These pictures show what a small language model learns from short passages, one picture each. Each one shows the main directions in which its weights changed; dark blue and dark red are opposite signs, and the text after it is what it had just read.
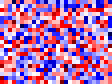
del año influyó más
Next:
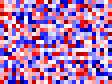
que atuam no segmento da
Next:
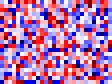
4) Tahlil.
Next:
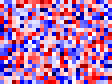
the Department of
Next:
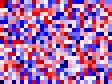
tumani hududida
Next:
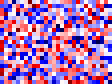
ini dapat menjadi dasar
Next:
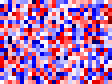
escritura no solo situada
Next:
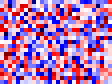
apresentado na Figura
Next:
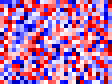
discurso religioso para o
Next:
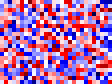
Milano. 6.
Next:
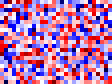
integrativa sobre cogestão no
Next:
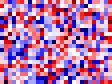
мм/йил ёки
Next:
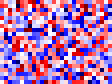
em Revista**, Belo
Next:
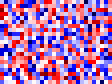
наших детей к
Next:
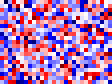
Незважаючи на
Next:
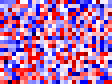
dicapai penulis
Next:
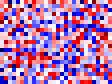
Vacha River and
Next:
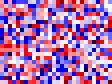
como tema gerador os
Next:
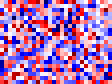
sedentarietà come
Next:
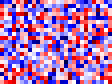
uno scherzo e di un
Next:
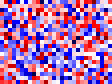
jara'enlarini tashkil
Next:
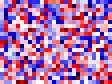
будущим образования,
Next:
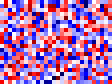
com um mínimo de
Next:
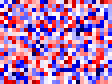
taqozo etadi.
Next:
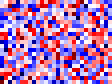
qual determinava que embora
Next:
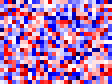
art. 2º, do
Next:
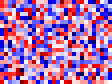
para alcançarem os
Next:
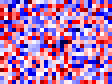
bu yaş grubundan
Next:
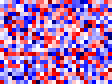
a pesquisa documental,
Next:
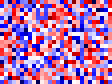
vositalariga huquqiy
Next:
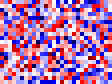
suma asegurada
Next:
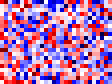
речи ребенка —
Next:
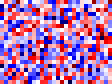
| standard room
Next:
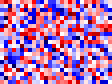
– це ерозія
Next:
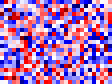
критикует власти
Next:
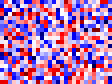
Paese ne vuole
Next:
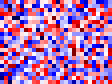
darajasi, nikoh
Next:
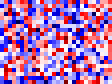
зиғир, соя
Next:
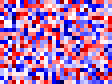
basis of European
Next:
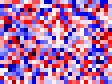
a uma submissão; a
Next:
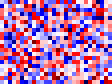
peer support in the
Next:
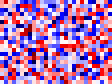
tecnologías innovadoras para
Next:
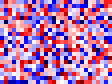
родовід), і
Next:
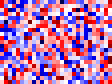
важная треть решения
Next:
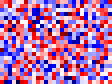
The objectives we
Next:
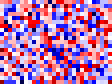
een aantal punten
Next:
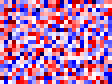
un om complet, ci și
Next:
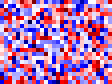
indígenas. O
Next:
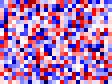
сокращено в
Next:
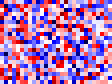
kepribadian Islam dan
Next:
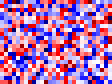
deraza, kursi,
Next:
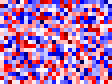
egallangan bilim,
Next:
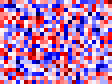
menejment tizimi va
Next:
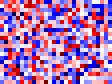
a la falsedad o
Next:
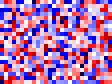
Massot, A.
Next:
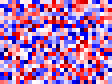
resistência cultural. No
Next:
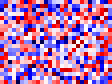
profunde Dificil
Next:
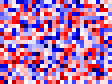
la persistance du virus
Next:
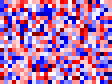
empresa, de seus
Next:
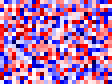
b) Utilizando o
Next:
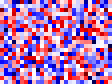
desarrollo de esta sección son
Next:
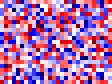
formation of mitral
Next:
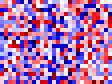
относятся к
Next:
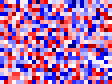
la penetración de
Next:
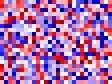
un principio general de
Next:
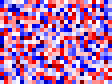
adaptações para comportar
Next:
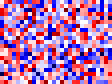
SbN podem estar
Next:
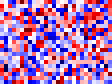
легендах и
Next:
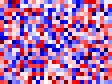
Entomológico de León
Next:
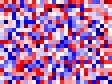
akademiyasi rektori
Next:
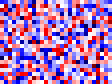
nur angenommen.
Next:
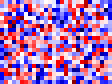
публикуемые в
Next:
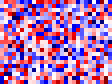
propia Irigaray
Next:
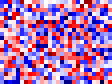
possibly related to
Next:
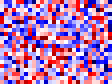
1. Инженерная
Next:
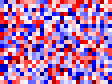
tahlil etadi. Uning
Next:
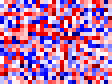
va ko'pincha
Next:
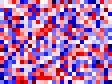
and hopanthenic
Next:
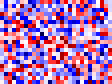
a promiscuidade institucional
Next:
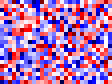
davlat iqtisodiyotida katta
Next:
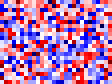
una variación del proceso
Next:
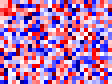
penggugat apakah
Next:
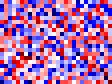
hollywoodiense de
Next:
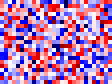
um modelo de transformador
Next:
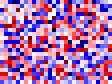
als Grundprinzip
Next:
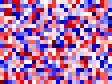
psixik resurslarining inson
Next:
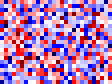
openbaar belang
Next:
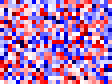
Рисунок 9.
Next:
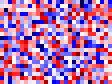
solution have been
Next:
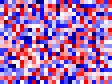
modelos para desenvolvimentos
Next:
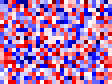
лежат в одной
